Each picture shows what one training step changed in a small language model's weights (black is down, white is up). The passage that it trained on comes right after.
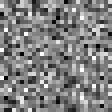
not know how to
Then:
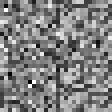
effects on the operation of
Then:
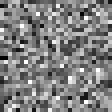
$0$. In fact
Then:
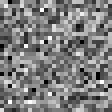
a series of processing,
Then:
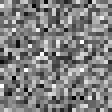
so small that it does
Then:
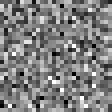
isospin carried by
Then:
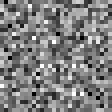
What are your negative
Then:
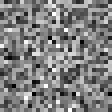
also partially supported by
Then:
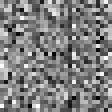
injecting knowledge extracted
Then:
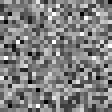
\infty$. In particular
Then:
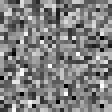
the carrying gas which
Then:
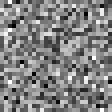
grossly reduced
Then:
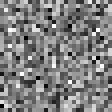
weaken the spatial
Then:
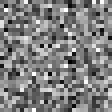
nonlinearity tunable by
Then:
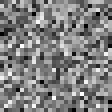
uses $\tilde g$
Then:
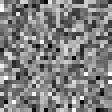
we can find $\bar
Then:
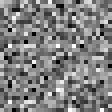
given, respectively, by
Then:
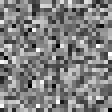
improve the efficiency of the
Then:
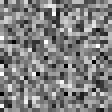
light on the previously
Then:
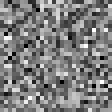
Lie group method plays an
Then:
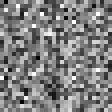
non negative exponent in
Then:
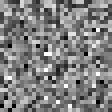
the high cost of
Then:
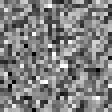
localization. The energy
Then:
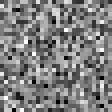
are also needed to
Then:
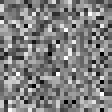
of longitudinal
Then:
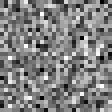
velocity is a function of
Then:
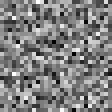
{\it Mackey
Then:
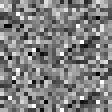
to the FGA.
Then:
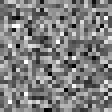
3: A unit of
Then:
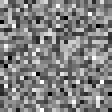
collaboration and discussions on
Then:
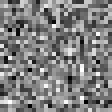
an example for a
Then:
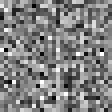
on their own growth level
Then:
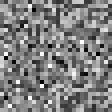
Defaults and
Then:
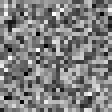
\ee It is the
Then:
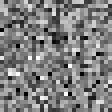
The light curves from the
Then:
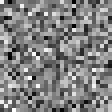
Isa Ali
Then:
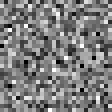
For example, students with
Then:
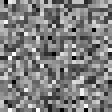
volume element. Recall
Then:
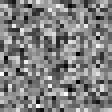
the quadratic character
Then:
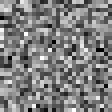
for most data. -
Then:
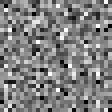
sizes $k -
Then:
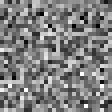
set-valued map taking
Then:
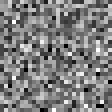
where most distal
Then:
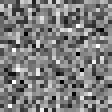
is identical to the proof
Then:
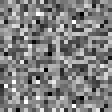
of resources and labor.
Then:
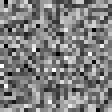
electromagnetic case. Here
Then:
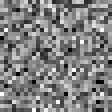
pulse energy of 15
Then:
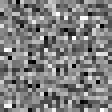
this type, this product
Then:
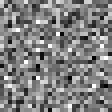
discussed in Ref.
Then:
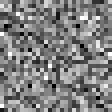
to characterise the scenario
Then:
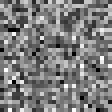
has been employed to measure
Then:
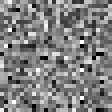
respectively, we can find
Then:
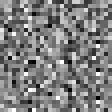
of Quantum Information, University
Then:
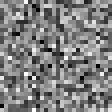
homogeneous K\"ahler
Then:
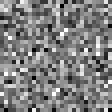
for all $d >
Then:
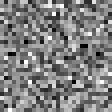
case, and will be
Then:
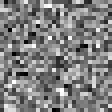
theoretical calculation, numerical
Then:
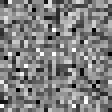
European Union and International
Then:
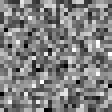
the variational characterization of
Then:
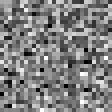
of variable to reduce the
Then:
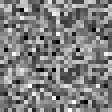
in Appendix B.
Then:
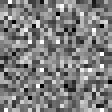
odd bilinear
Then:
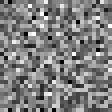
twist, and the
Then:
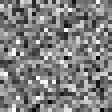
is our second result.
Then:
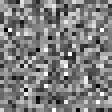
the third kind (see
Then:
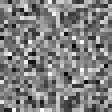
in their father,
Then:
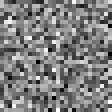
\bigskip {\bf
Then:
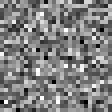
know the kind of relationship
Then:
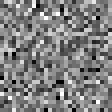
ml was transferred
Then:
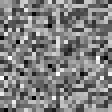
of turns in each
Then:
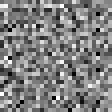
damages to spread
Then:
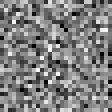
usually neglected).
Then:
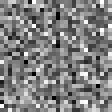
Finally consider the case where
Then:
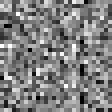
to those for low
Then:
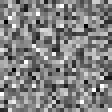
observed within 90 min.
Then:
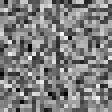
behavior in the dynamics of
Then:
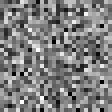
its native form,
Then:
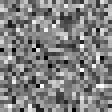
observations have shown that
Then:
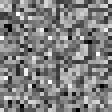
to maintain the family's
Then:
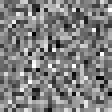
even most) of the
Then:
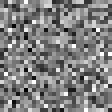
luminosity per cubic
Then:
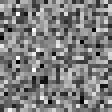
then increase $n$
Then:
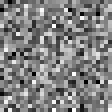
adolescents with
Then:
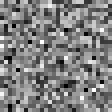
temperature cycle, with a
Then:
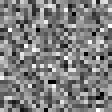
fuel load or the
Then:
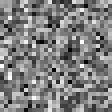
of Lemma \ref
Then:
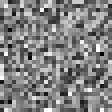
a function of the
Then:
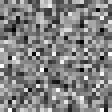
four odors were
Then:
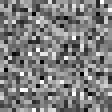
was used as such.
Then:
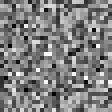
departments of different
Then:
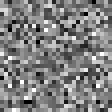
During this phase,
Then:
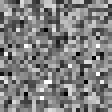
the power spectrum of the
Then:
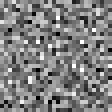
offer clear insights into the
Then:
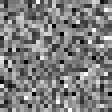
considered by Robin
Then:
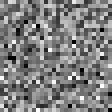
para abdomen was
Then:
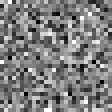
process of the dental
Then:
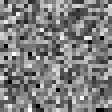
identity. We have shown
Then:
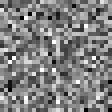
condensates with
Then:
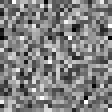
dx\)$ for any
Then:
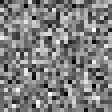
metallicity distributions while
